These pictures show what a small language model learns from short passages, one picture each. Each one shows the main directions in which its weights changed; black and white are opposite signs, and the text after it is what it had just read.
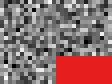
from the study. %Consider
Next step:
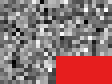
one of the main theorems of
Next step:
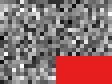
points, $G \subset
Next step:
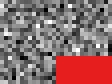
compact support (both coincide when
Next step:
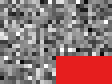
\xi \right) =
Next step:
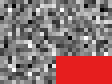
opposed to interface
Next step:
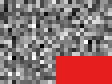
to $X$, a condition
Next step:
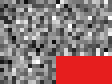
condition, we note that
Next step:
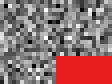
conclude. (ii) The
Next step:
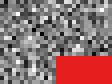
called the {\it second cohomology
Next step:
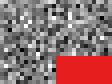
there exist only three domains
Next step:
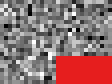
terms asymptotics\textquotedblright.
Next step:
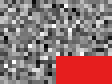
situation is equivalent to the
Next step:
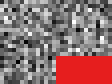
\S2, we study
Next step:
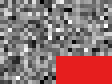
considerably smaller than for
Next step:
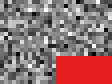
is possible to relax this
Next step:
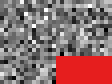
$q$. To ensure the
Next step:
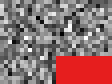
of which we have need and
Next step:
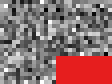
$c$ occurs for
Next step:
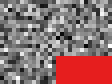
used for different kinds
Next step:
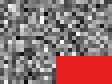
applying the technique used in
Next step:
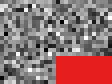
finite type. We expect,
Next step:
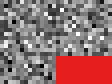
ingredients that are
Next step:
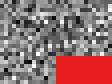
the form of the following differential
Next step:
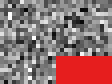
the frame of $p$
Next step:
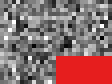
new derivation of a theorem of
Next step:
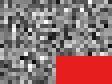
to the largest root of the
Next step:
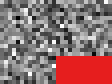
condition of epidemic
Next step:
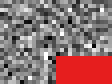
passes messages
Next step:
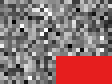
exponential version of definition does not
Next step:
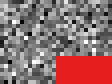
as follows. Suppose that
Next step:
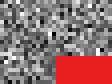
Acknowledgement.} This work
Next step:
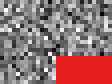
than \cite{pri},
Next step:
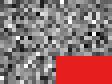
know preliminary information about
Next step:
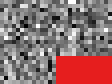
\ref{teo final
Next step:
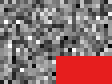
when the network with different
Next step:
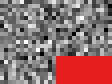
\end{equation} or
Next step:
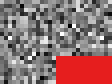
of the objective functional against
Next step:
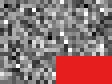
to be locally Lipschitz continuous and
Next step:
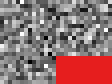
\cdot q - \a
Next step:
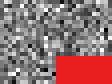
The comments of Neville
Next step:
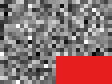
MPC. An application of
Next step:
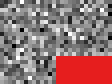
WSP does not hold for
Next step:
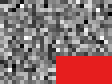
\| \nabla_\sigma u
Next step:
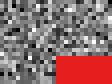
needed to conclude a maximal
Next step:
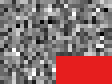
will provide public access
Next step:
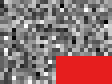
we will denote the class of
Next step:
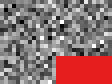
can be extended also for negative
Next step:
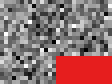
given by $\dynkin
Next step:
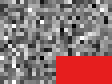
by Minkowski's inequality we have
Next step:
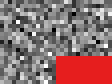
other with a law going as
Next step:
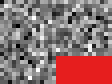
will take $n=d
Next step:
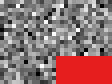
\mu_\Sigma :
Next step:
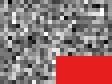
numerical study was to test whether
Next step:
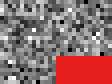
critical set is parametrized by
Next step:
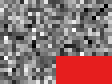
between two points $x$
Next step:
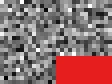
$\ell$. This upper bound
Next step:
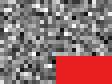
as meromorphic functions on
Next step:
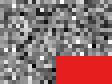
mask the theorems and the
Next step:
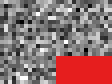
the nested double sum
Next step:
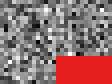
(intersection) of all
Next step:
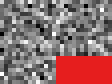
Eastwood M.
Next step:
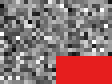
$\Rmat$ (and
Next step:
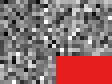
Theorem \ref{th}
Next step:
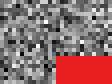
control systems. The implementation result
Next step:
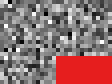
depends strongly on how the material
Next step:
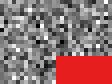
for the non-periodic Green
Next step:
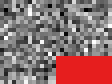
curvature. On the other
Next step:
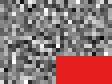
unique solution to the hierarchical
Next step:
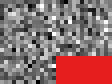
joining these series:
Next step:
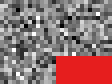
is also $H$
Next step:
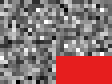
that the relative error of
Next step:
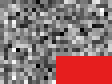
agreement with the notation of
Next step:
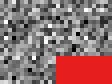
another finite group and denote by
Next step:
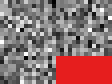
$$ of degrees $1$
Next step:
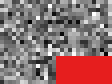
$\hat 0 = \overline
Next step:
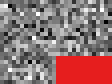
Z$ is open and
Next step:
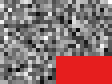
poles. The theorem was
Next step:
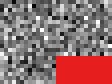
\\ Cambridge, MA
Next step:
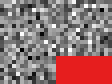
get \begin{align*}
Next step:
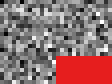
of the REK method
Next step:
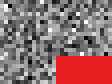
$X$ is a Banach
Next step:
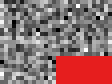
= \infty \}$ denote \[
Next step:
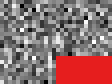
\] (This uses the fact
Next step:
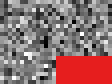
as the functional ${\bf
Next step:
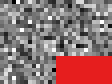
mean value theorem and the last
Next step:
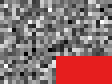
stronger than) the following condition
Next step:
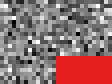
$\frg$ if and
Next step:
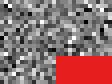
points of $M$ is
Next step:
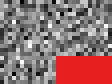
Laplacian has nonnegative spectrum,
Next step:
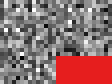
\] Define \[ \zeta
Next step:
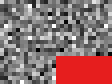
finite time. We may extend
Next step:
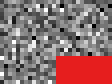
interest in transitive subgroups, or
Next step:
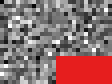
a homeomorphism. Since
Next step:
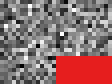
at one. In more
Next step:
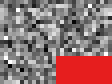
$\pi$. The sphere is
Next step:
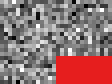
is \begin{eqnarray}
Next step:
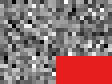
material} %Not
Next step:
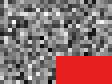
the concept of separation that
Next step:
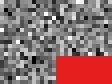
of $k$-categories,
